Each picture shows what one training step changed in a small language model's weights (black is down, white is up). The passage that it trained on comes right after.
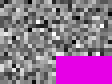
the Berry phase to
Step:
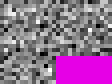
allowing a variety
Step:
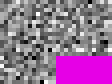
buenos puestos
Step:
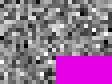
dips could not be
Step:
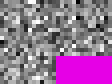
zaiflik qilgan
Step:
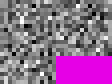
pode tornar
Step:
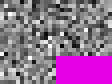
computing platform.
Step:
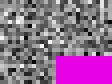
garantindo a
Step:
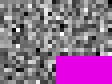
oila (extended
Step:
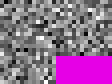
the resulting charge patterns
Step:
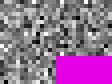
taklif etgan.
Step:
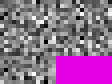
Conditions* B
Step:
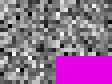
o'z ichiga
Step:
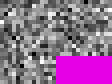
colors, synthetic
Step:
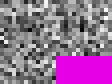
vertex we have to add
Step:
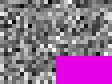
sugieren que no
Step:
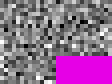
one of the oldest
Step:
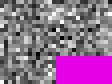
learning outcomes.
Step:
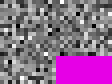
qobiliyatni 5
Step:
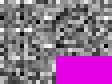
do desenvolvimento
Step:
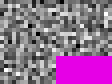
model in redshift space,
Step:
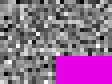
dois os que operam
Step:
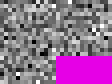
differs from conventional
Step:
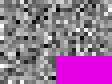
Ello las hace
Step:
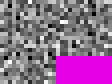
qilish // Jamiyat va
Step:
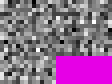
hosil bo'lgan
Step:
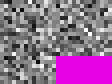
BLER achieved by
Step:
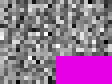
qiyoslash bilan
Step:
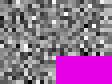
la materialidad y los
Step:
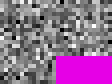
so that a black hole
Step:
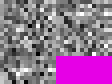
y la recolección
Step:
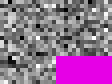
gradually increases . In
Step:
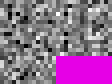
\Delta + \alpha
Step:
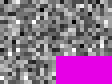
que as aranhas
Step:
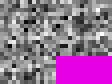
we have to parametrize
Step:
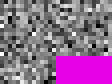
disk model dust
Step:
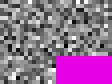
system \cite{ma}
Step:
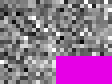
However, since superpositions
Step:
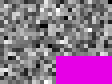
on the qualitative study
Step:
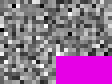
and stops.
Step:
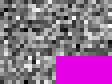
Hamiltonian gives rise to
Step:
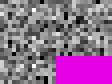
\end{equation} and
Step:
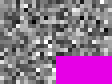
lo que debe ser una
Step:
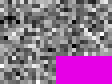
find that there is no data
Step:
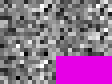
panel, dashed lines represent
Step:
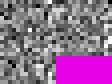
8 respectively. In the
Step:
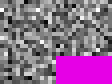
graph can be obtained from the
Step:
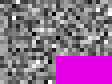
Gauss error function).
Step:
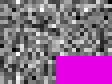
of vacuum,
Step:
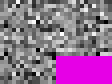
owned by
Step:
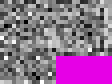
and converts into SM
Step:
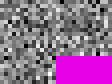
narrows as the beam
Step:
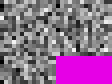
and instructions.
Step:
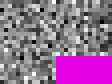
process of vapour
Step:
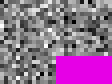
feature maps that have been
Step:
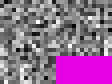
the rms noise in the
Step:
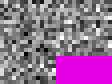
ishlar, boshqa
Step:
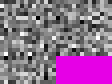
such movement can maintain
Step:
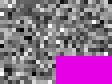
the \ttbar\
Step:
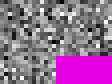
in order to design protein
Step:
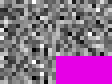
da visão da necessidade
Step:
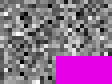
urmare zgura
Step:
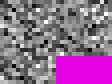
decreases. Thus we
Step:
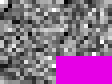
щонайменше до
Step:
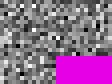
nova classe social,
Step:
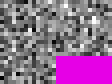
и учебной
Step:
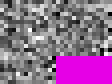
section is still within the total
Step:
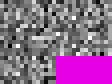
lower ionisation state
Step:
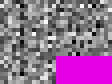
private partnership
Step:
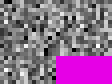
common in model selection
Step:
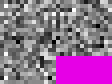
first, second and third
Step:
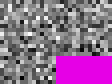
from the fact that conditioning
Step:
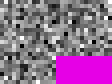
Gibbs energiyasi
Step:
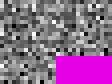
você não pode
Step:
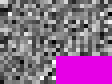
відеокамер у
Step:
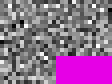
nonideal scaling factor
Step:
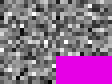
statiy №1.
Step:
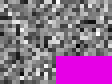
do Brasil,
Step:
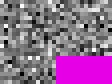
be expressed as the following
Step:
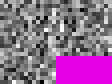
del factor humano y la
